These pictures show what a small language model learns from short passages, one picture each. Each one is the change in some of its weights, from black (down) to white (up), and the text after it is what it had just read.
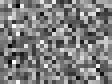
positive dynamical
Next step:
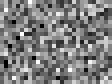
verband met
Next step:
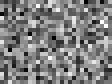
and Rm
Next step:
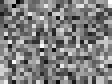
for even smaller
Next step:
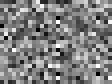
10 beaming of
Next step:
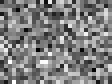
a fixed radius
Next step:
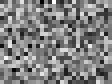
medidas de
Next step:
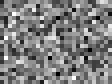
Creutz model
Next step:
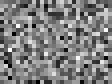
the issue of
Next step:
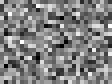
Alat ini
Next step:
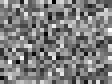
knowledge of the
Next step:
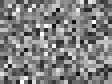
In future work,
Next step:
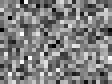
using known parameters such
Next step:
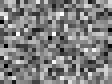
barang yang
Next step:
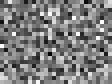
Viagem que
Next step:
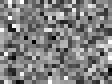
activities in
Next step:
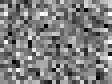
in mining }
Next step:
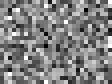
an important role at
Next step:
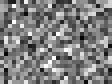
and conformal field
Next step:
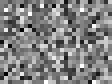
esta ótica,
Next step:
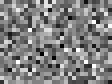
a bulk response that
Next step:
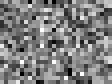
gente poder
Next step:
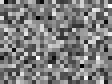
$d$ on
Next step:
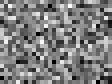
we will apply the
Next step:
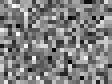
suggests that
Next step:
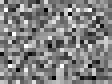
jarayoniga qarshi
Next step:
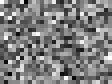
solo es
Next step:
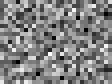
$ L $ is
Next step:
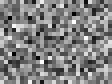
Clearly this
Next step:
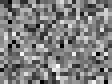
of Income
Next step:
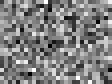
to test the detailed
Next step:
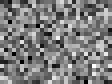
of constant rotation
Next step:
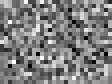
MAD of
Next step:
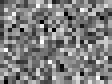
serta data
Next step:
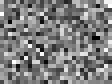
outflow and radiation
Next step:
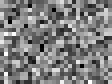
and near a soft
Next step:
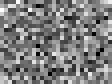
to see, according
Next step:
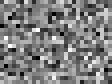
mumkin edi
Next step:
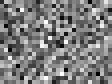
perceptions about
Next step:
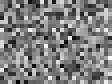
priors are
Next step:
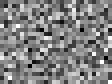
rapidity distribution,
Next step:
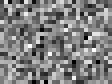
bolalarda ijtimoiy
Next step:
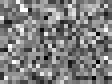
economía atada
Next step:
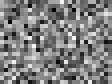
and FCI are
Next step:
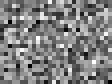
other case,
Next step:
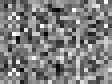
outcome at
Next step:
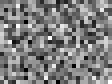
also given us
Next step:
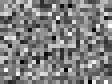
We performed pure gauge
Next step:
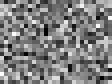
whether they are more
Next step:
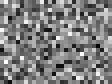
legal protection of
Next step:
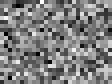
main consequence of
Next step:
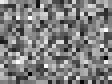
The numerical solution
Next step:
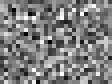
keep our system
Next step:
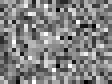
the observed value and
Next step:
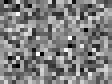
in deel
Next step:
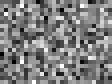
would be better calculated
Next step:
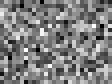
holds promise for
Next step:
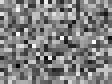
a ação
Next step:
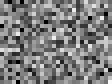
unique except
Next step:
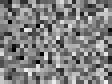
of Philosophy
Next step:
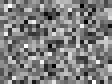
dominant contributions
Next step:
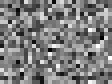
reflexão e
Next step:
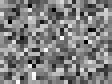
and Wald
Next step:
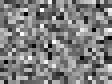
iteration number
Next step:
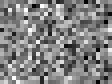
to maximize
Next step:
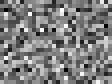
ao nível de
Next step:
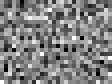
ini hanya
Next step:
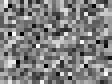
black hole solutions
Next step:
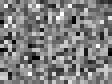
geben sie eine
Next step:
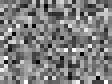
the metamagnetic
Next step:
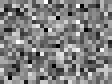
and Vickers
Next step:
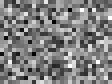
runs was
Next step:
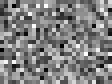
even without the
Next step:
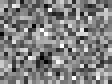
first one consistent with
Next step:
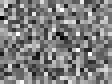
an Hand des
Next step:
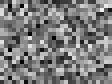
and looks for
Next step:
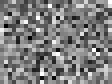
for data analysis,
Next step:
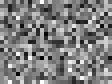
the Berry phase
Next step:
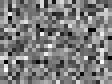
influência das
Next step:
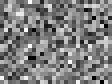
um custo
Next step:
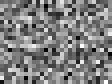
the device.
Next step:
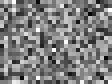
Averaging is
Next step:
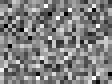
los investigadores
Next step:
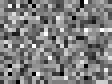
van Es D.
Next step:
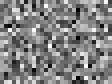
as well as
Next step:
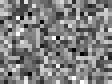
with very small
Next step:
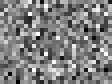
the RFI
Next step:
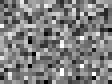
improve their growth,
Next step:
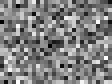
to the case of
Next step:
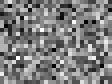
extinction is
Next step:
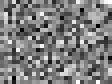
& Train &
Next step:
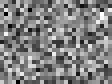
rich clusters,
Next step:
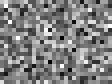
a large class of
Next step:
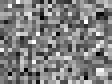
section. Let the
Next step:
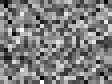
lateral size of
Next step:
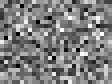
deep inside
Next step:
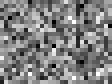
ions and
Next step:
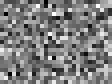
eficaz é
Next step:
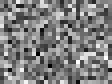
matter ---
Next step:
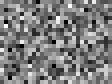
and ii)
